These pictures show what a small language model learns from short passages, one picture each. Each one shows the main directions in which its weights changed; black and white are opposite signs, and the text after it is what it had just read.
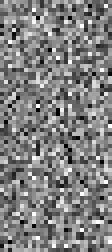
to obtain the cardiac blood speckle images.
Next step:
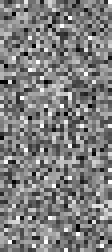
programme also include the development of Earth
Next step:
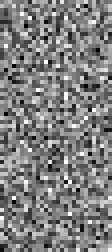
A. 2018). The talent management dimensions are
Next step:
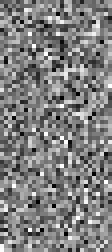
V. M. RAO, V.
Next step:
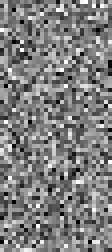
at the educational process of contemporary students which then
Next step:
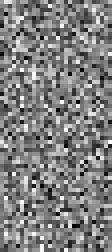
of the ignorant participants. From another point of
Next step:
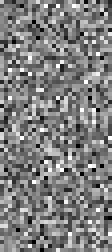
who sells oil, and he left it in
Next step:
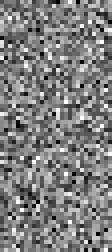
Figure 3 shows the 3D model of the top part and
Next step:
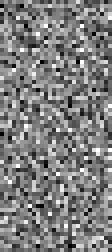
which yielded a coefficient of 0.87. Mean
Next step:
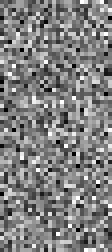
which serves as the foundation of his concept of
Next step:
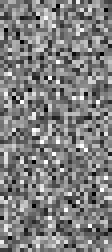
ligase. Polymerase chain reaction
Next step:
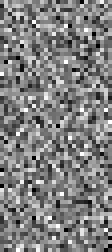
efficient allocation that minimizes a linear combination of the
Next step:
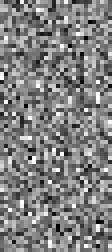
territory. Last of all we would like to
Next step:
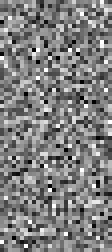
profit. It is not the Mudarib's
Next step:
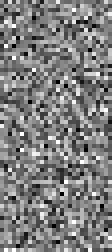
used for analytical determination. Immediately after
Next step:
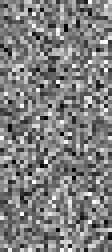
peltata* was showed higher inhibition activity than positive
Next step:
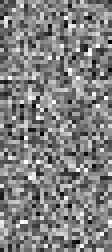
forms logical links to the nodes in range.
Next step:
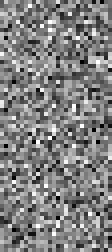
and autoclaving the resulting solution
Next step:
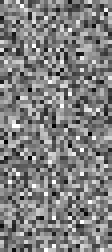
for. DA coatings have not been specifically
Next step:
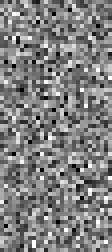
and 5.0 in the case of back and central
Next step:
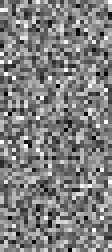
time-sensitive communications were prioritised
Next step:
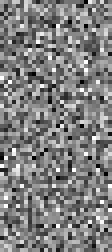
was obtained. The dried leaves were then
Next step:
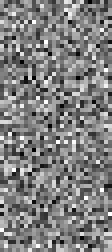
because the resulting point clouds are not as accurate
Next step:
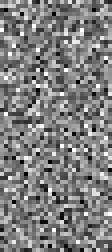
methanogens are depicted as the producers
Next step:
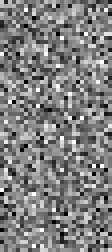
Range Agriculture 71 (23.67%)
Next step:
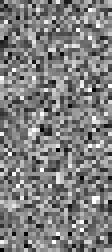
and identify pain points: this should allow to better
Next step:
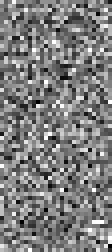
involved. Around fourteen percent of the
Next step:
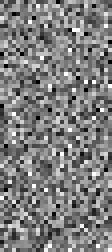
Physics/Astrophysics from the University
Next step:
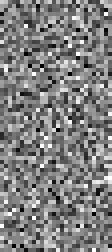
microorganisms, and also to estimate the
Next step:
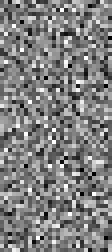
drug is prescribed to treat the new condition
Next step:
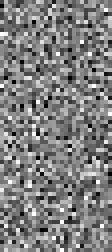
Sink) then Receive_data (I
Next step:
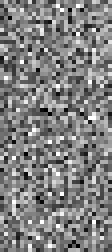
block-wise appearance in reconstruction. This
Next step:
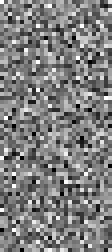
(augmented data) for the DT
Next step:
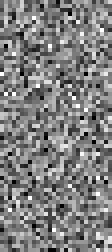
as well as the department’s headquarters
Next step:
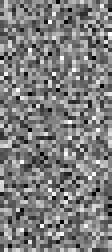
reduce the total error. (Conversely, it should
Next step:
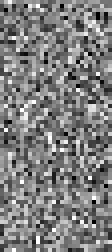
ceramic additive exhibits very good
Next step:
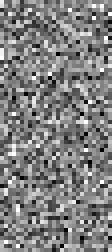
Reasoning, Stages in Thought and
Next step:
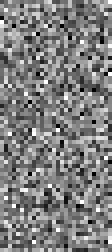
MDEA alone. On the other hand,
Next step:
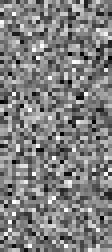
by a wall, so the user has to go out
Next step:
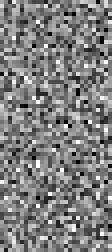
to facilitate low-cost analogue control,
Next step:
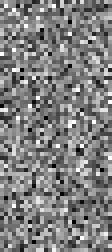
that the application of the Demirjian method requires
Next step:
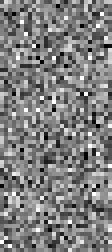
each input x_i and l_o represent the number
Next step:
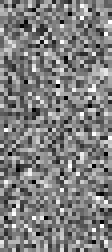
me a thirty –two caliber
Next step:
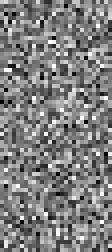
treated in the public sector [5]. In the public
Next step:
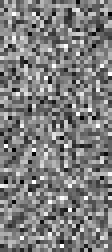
reached in the tests, the samples have been
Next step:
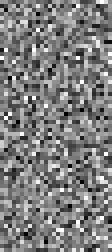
data is the thick adherent specimen
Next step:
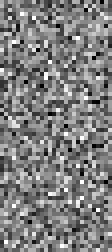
to the recognized need for more GE within the organization
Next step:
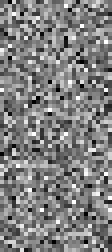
the current stage of this work is related to the closed
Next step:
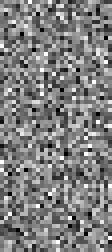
mortality of human life. Keats had
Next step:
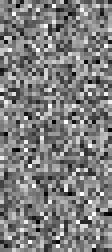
water. Expressed as ppm
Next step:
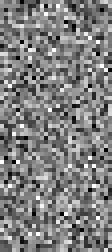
by public officials (Ababio &
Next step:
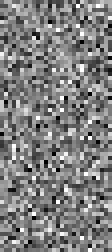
project report submitted in partial fulfillment
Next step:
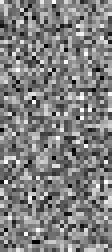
remains fixed after this time? Using news sites
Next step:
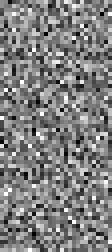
Core, which can only exchange data for network
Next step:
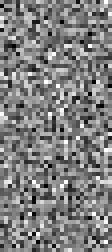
success of fertilization and hatching
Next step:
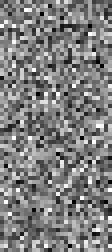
the number of teeth, but with the number of
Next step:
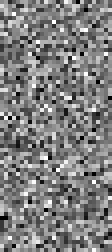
and concept, data extraction and interpretation, and
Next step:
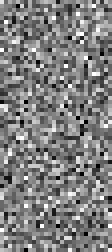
a zoom to verify this speed. Figure
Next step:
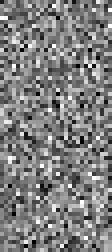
system in several free-body diagrams (one
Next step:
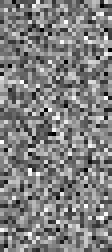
von Datensätzen
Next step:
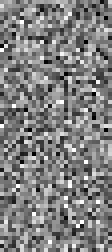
Grade of reinforcing steel:
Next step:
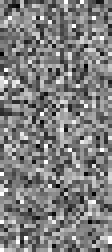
external services behave deterministically. This means
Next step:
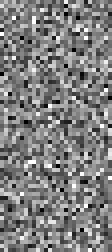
Denmark, Italy, Germany,
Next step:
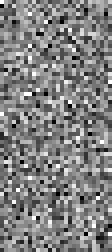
social tipping decreases correspondingly. 5.3
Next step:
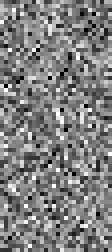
Nutrient loads from Belarusian
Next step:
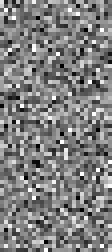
aperture of DFN_2 at different time
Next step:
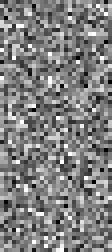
- М.: Academ A. -
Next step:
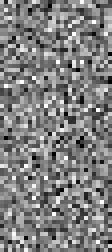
We use a threshold of a current MC3 of at
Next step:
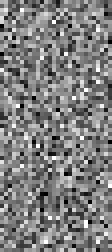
in just the next few years, and we look forward
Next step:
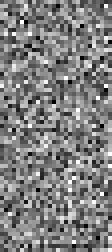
Mechanics (CM) research code developed at
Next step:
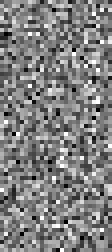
Normally, melatonin level peaks
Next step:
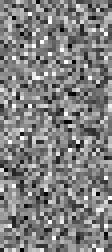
it could be multifactorial, involving the interaction
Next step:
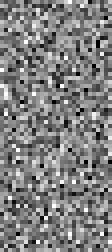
events in hospitalised patients. The average frequency of major
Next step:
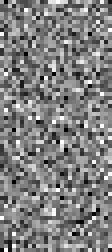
presented in Figure 1 and Figure 2, respectively. Figure
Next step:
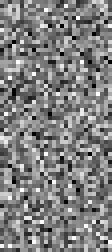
the existence of a significant correlation between the emotional
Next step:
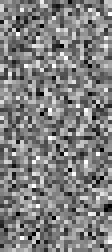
identify the technology and extension gap of the study
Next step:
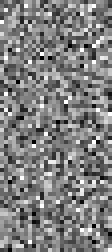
\rightarrow_R^\infty t'$. If
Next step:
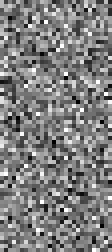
bearing as tolerated (IWBAT)
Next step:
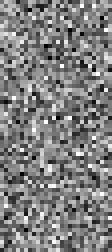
American traditions. Analysis of online materials
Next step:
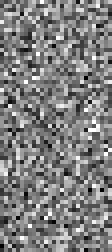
develop themes that encompass the
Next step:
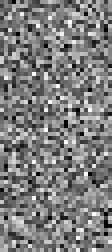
and bank lending. Working Paper
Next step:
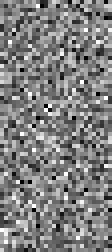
of urban planning, updating the maps, traffic management,
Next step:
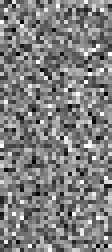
I kept following him to the point that I
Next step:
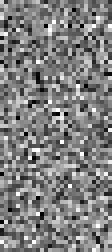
for drinking or any daily use. As a
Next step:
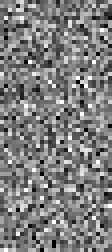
part – 6. Task of the parameters of
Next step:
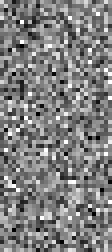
(2018) aimed at exploration of the role
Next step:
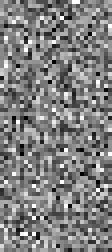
has resulted in the fragmentation and
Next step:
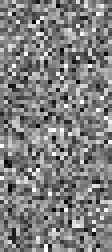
framework is all written in C++, which
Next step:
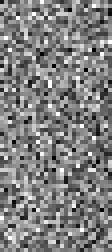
following conclusions have been achieved: 467 The
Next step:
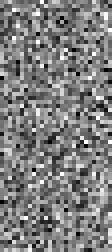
significant level on expenditure while the adult shows
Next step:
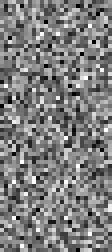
the holy name into minimized and
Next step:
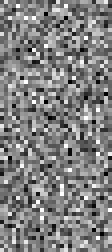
this generation emphasises the traditional values of freedom,
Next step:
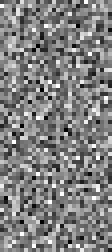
after 20 steps. In words, (T_1)
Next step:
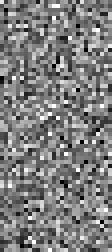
Y. Pontikes, "A
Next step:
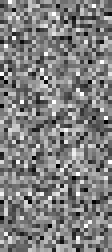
blight on seedlings, saplings
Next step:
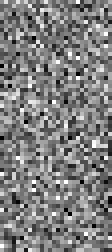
with the origin and/or construction of this place:
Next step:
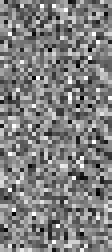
in the interfoliar space and bridge
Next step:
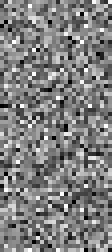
and the matrix polymer. Most commonly used
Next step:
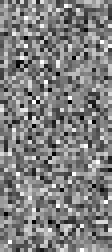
changed their phenotype, indicating the presence of
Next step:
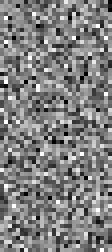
doing activities indoors [1]. The ratio of
